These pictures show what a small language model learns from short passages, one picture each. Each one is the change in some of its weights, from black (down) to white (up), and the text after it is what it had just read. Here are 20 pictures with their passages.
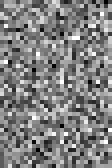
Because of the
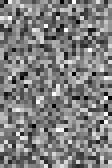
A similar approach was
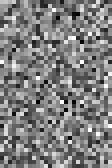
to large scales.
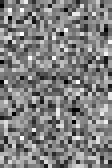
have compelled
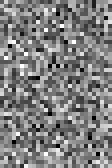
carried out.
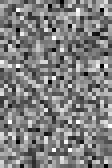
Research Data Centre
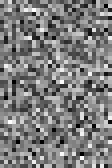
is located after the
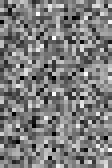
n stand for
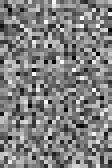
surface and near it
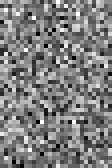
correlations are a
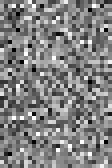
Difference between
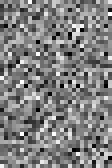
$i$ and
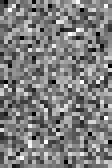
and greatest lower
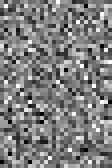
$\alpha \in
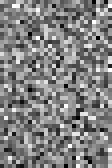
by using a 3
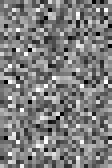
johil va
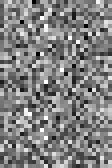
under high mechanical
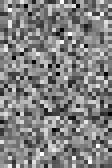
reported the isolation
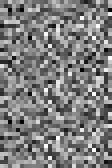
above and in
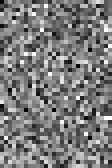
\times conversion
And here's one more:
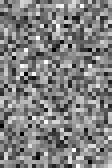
used for localisation
